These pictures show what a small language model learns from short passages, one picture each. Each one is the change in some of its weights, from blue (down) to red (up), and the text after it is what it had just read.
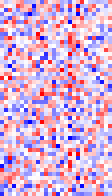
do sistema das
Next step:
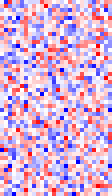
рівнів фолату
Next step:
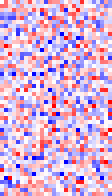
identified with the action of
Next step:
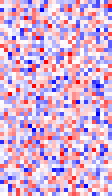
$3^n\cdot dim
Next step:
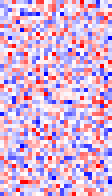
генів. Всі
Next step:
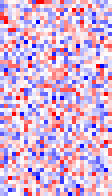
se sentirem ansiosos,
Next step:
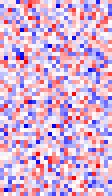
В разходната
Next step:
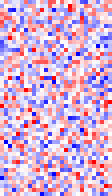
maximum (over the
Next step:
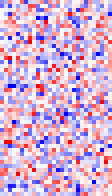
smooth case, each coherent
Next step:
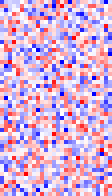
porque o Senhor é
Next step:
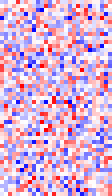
Bolaning lug'at
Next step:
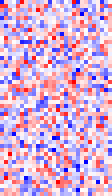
davlat siyosati
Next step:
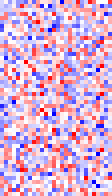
*pro* učení
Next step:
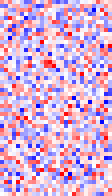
consequências, leva
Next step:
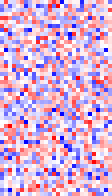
reported clinical conditions
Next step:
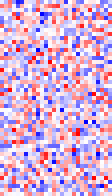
теорему о
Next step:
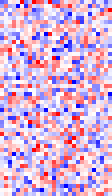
homeomorphism $\hat\psi$ from
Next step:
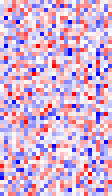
% \let\bblhook
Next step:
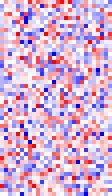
$N$ which gives to any point
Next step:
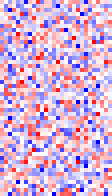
$\lambda<\mu$. The case
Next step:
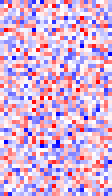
\enddemo \noindent{\bf
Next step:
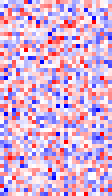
and importance of innovative
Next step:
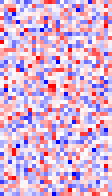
(sprint) tórt
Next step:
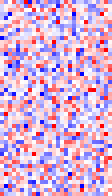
mencetak gol pada
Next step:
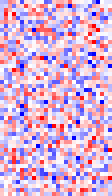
principios de las artes para
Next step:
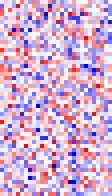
ou redefinir os
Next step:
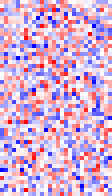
has the same objects as the
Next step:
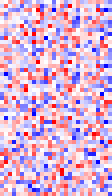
espacios analizados
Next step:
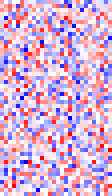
bor. Arminiy
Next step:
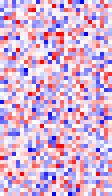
discriminant being a
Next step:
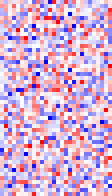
gözden geçirme
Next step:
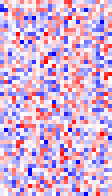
$D$ is the standard
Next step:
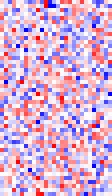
obtains that in general the limit
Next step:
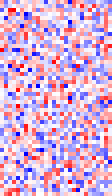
Bruno's formula for the
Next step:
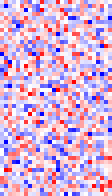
the first column and one entry in
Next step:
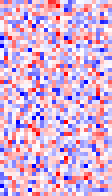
that emphasizes the
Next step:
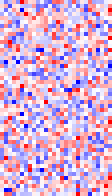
ugli Termiz
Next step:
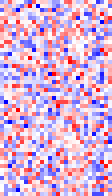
over $\D_1$ is the
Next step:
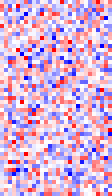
by using BLAS. \par
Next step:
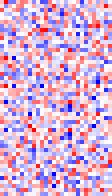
\rightarrow S^4$ is of the
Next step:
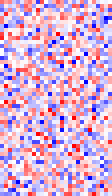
obtain a continuous-time Markov
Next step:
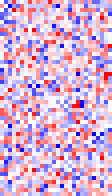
sequences which are zero
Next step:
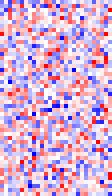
of Pedagogical Sciences
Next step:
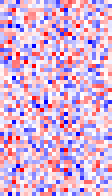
ва ҳар хил
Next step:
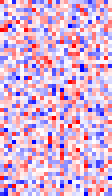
\not= \emptyset
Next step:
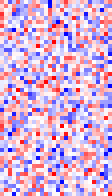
En otras palabras,
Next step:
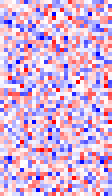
зарар келтиради.
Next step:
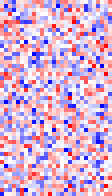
analyzed by ID method in
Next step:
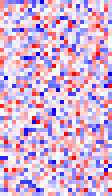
\frac{\pi}3$, we define
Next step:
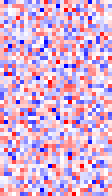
y ser indicadores de
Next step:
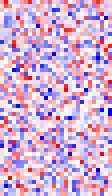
accuracy and computational
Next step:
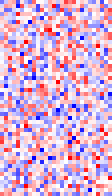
at every bar. After
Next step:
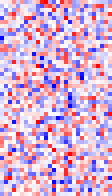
high polynomial degree in
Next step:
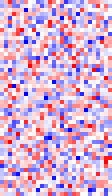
Қара суық
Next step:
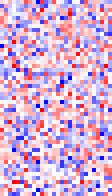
как эти знания
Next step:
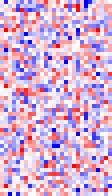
function will have $100$ values
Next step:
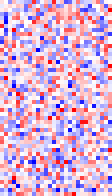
balki o'ziga va
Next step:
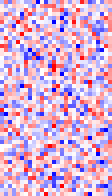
compreendemos que por
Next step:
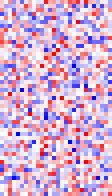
an infinitely divisible
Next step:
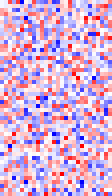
Jumlah populasi
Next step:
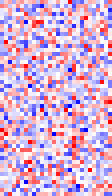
deschiderea celei
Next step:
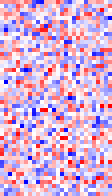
not compact, in general.
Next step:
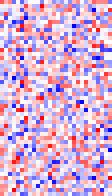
formulation of contact for
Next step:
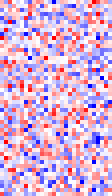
and appending $(0,0)$
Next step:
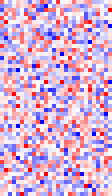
angular velocity
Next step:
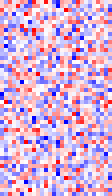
tirik vazni, kg
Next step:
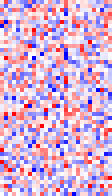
A $\C$-vector subspace
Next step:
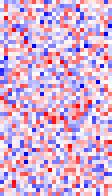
apart. Using the
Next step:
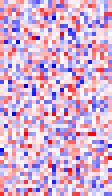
fraksiyasida 0-22
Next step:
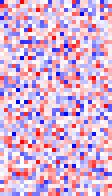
davlat hokimiyatining
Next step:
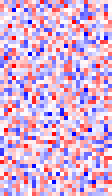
hecho, hoy se
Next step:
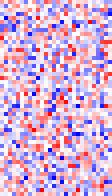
Add $B$ to $l$
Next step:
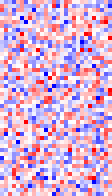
для дальнейших
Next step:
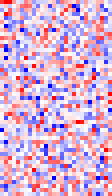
introduction we assume that (a)
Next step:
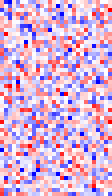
We begin by proving that
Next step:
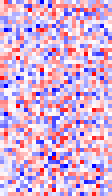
In particular, we can choose
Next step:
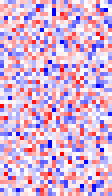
tempo escolar deve ser
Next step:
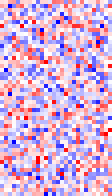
established by counting
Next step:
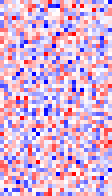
Coxeter matrix of any finite
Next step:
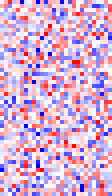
interactions in various
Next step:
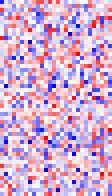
pros and cons of each type,
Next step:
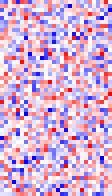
Par construction, les disques
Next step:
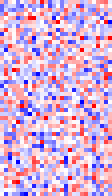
empirical density of
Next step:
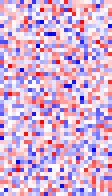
anonsów można
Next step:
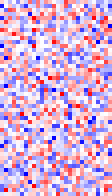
флотацию можно
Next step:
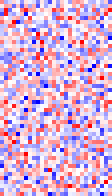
P., Geschwind L.
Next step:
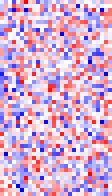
(AQSH) da chop
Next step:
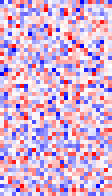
combinación de factores
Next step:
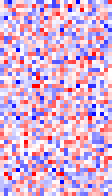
“cuma 15 ribu”
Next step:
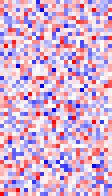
de Certeau, em seu
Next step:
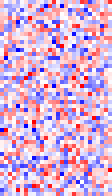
com maior oxigenação
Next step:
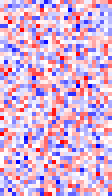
Ushbu maqolada
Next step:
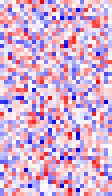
also used to calculate the
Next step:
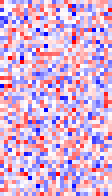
registration. The journal
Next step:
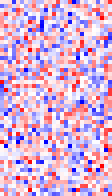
1. Yusuf Xos
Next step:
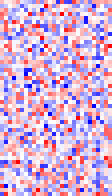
groups not simple points, but have
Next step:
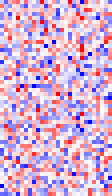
mit besonderen
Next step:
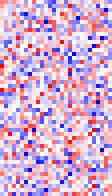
di vista espressi
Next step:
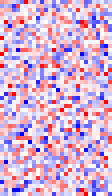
its modulus) allows the
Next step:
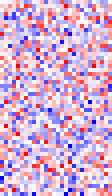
heredadas. Si
